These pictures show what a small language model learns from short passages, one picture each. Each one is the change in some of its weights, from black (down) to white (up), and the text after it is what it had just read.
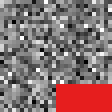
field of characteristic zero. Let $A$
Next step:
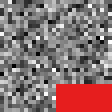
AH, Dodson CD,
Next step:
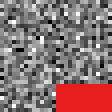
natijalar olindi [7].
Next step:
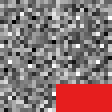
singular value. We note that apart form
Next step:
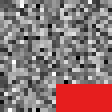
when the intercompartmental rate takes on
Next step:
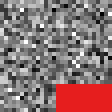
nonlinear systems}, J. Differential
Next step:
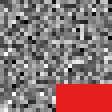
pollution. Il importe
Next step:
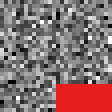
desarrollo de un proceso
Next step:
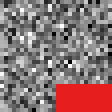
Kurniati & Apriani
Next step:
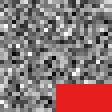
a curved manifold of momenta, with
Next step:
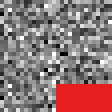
статор, ротор,
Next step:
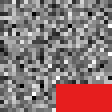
node in SPLR only has one
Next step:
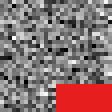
which lead to a denseness range result
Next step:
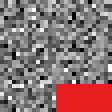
conduct a consistent meta-analysis of
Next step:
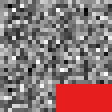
capacidade de fixação e
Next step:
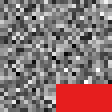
va defini aceste elemente constitutive
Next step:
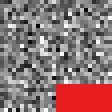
would be able to hear the confirmation
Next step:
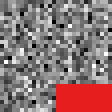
N$ and $\mathbf{x}$ is
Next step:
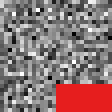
solutions to the YBE. The initial
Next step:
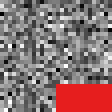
the analysis of solar data, were inverted
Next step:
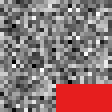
iş-yaşam dengesini
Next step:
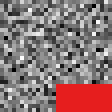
using his proof of the non-commutative
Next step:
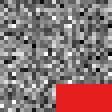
nga sektore të
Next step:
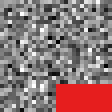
ба рӯзгор ва
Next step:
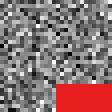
a Coxeter simplex reflection
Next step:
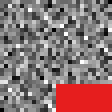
property can be extended to lightlike
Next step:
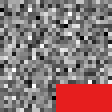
small as they can be at intermediate scales
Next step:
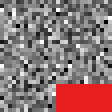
and relatively mature technology,
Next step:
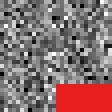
architecture, which is trained on
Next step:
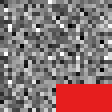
in the color space of the partonic
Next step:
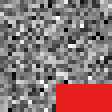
0. Then, there exists a real polynomial
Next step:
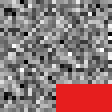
funksiyasi va tuzilishi
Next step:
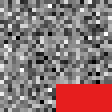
que prezam pela qualidade e
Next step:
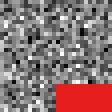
broad mathematics domains such as chance,
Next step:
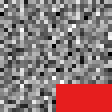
стається величезна
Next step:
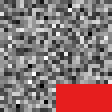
. Albatta bularning
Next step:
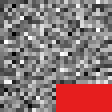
качественные фотографии
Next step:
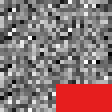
formulation and implementation of transparent boundary conditions which
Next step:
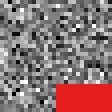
divergence. The following equations also hold for
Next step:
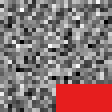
изучения опыта
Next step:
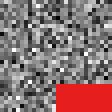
match rate (fraction of 3D
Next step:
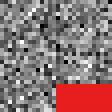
response time $\mathrm{RT}$, which
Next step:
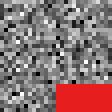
The lengths and locations of the
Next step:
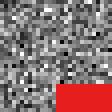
if $j=k$. Then
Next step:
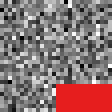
vertex-coloring. There have also been
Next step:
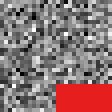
very small at $Z$=88 when
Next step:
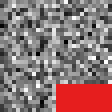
(KFE) for the Markov
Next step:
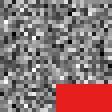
**Intellektual va shaxsiy
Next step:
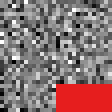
CODE Hasil *code*
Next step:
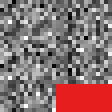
een oordeel te
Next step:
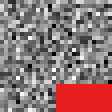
сливаются друг с
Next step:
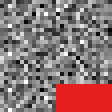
and its depth. All random samples are
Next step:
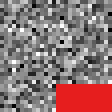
be attributed to their observational
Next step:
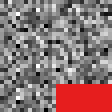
berücksichtigt, da
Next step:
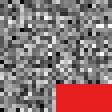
variations are given by the Lie derivative
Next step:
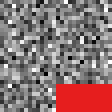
on UP BFO. (e)
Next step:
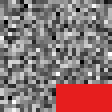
\medskip On the other hand, we define
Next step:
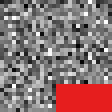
the identifier of the instance and where we
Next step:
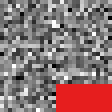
original inf const2} in relation to the
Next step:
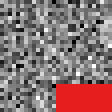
fraction of events or only in a fraction of
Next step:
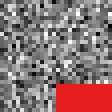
and $\phi$ poles and
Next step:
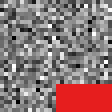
as recommendations [3] has
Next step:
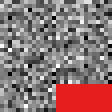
Tohirova Farida
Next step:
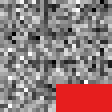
agar ijtimoiy tarmoqlarda
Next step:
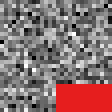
is obtained by iterating a morphism, a
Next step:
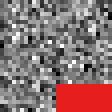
that we know there cannot be odd rank
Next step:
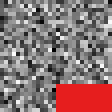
result is consistent with the PDG
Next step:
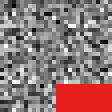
pengaruh terhadap
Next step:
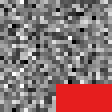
qayta tiklanish
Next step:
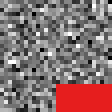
spite of their very different
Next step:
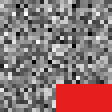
possibilities exist. Either
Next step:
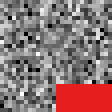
resposta da vacina.
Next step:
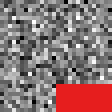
at $e$ the chain must go directly
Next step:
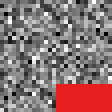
accretion ($m_2$ remains
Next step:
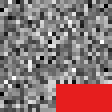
6D F-theory model is
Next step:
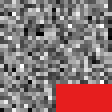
line, while for the southern
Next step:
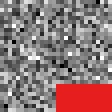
Minerva - like head in
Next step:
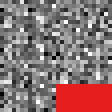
юридической точки
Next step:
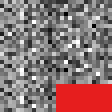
the transition rate dependence on the cluster size
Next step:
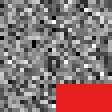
LGCP can generate point patterns corresponding to
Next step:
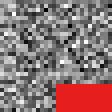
to consider an atomic lattice with at least two
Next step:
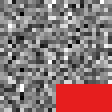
va arealining o'zgarish
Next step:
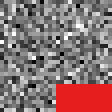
over a field $\kos$, the set
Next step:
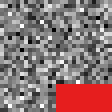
attention since then, see e.g.
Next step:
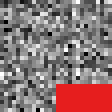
in this paper, the framework has been recently
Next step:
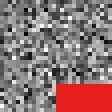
the regions where higher $c$ leads to
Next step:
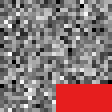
of the Lawrence--Doniach
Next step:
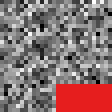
{\hat \TT}$ and let
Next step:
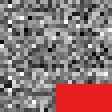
However, as our theorem proves, both hold
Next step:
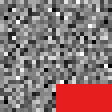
substantial increase in luminosity.
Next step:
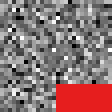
антигемолітичних і
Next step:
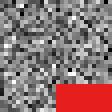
delante [algo] desde
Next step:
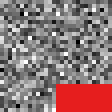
in fact identical. This is due to the
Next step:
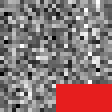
show orbital lightcurves generated using the
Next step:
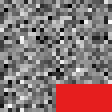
truncated polynomials associated with degenerate
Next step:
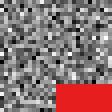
(i) determine the theoretical equilibrium volume and
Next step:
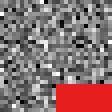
can find $h_{j}\in
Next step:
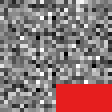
ulushi 32,6 %ni tashkil
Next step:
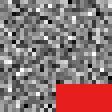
(the discrepancy parameter) with respect
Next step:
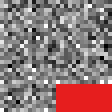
distantly related organisms. This latter
